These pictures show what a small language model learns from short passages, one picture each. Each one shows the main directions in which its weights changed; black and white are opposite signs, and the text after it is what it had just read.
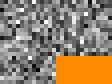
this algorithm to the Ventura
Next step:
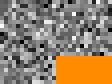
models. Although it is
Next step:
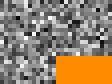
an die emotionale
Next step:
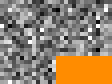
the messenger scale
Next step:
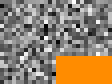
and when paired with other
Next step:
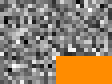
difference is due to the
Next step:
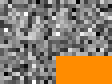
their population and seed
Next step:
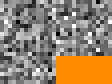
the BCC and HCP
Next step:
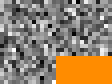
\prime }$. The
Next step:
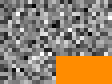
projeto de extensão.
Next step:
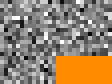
First, we analyze their behavior
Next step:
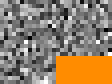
a fourth of a
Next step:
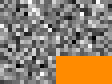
even expected to occur. As
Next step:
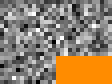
corrections by including only QCD effects
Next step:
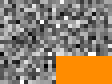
by the ESRF
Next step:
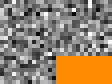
questão Q1,
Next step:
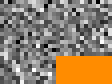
curso pleiteado
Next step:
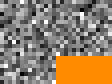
rather massive and compact DM
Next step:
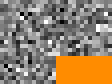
формирование и
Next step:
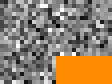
kechinmalari va
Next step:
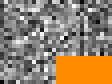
указывает на
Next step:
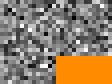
have neglected these in
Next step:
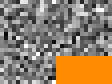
using radio-loud
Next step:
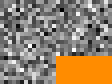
Inputs are initialized
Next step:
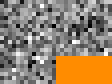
milliy talqinidagi
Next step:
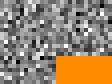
distribute dividends
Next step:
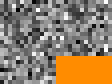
private data structures are
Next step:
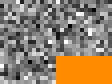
leading method for generating
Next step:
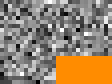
via learning-assisted
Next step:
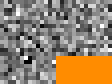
our realization, the
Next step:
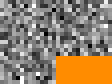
gray lines are the magnetic
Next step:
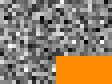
be made as small as
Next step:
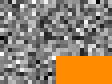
ground ($G$) state by
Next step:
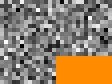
physical quantities are displayed
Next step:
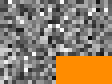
on a single reference point for
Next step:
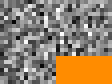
o “quantum” das
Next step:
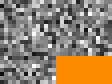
patterns of children with
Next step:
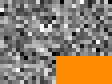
na popularności za
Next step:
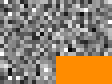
changes of the thermal history
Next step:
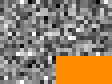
recomendaciones de
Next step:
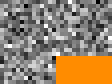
profesională. Abstract
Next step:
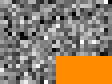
such as artificial
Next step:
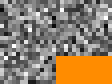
& & Remove
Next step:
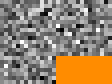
In Sec.~2 we work
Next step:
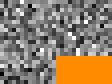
for sbottom decay,
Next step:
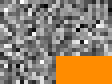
the phonon modes
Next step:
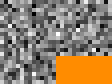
games are engaging and
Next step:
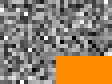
of July 16,
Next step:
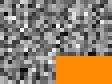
general be replaced by
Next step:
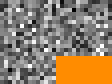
the collective parameters of the
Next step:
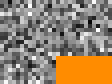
reasons); it is
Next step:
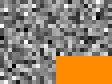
\noindent {\bf For every
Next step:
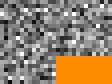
este siglo, la
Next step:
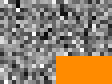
narrow-line optical transitions
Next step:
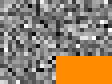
en fait**, de
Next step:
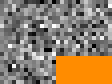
intermediate states, probably
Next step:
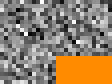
neutrino to the background. This
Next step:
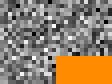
que muchas amas de
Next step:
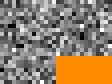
de dé-identification
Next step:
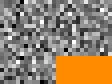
1(f) shows
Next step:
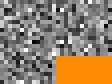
in general not the total
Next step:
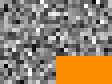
G.W., Jones
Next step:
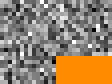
polarization is introduced [Fig.
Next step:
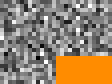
\end{align} By
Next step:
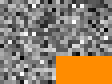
pero incluye dos
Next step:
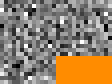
is not identical but very
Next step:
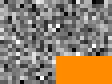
are easily obtained by the same
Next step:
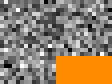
λ , os valores
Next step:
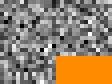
If the gauge symmetry is
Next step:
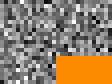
value of the quantum number
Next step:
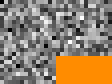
detected with PdBI
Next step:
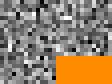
be conserved the context.
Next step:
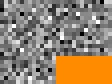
условиях крупных
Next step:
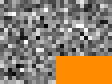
recently has been shown to be
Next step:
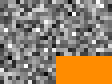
data. The basic approach
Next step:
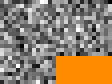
graphene based technology
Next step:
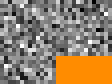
but in the local solar
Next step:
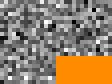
a qualidade da madeira é
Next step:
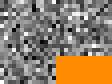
chap yoni ichki
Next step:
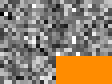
descriptive complexity,
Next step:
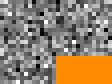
orqali bog'lanadi**,
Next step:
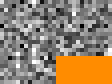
Methods Of
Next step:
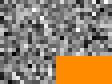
achieved by extracting the change
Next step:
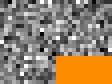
mais variados profissionais
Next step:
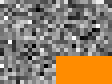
sohalarda katta
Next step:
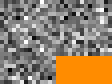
depinning temperature of 25
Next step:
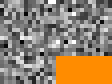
o'rtasidagi optimal
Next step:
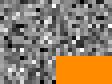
where two SMBHs
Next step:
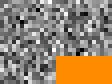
(en relación con su
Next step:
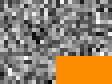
thank R.R.
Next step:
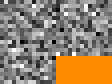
как молодые
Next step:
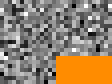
forced to sell part
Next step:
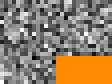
backtracking line search
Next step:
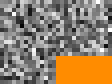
Israel Veloz
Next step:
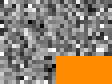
levels without magnetic field}
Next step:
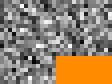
resulting in radial orbits with
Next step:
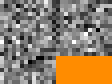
bo'lgan joyda
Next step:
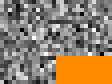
well approximated by a
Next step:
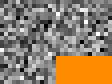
matter of fact, it can
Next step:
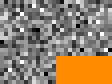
field begins at $I
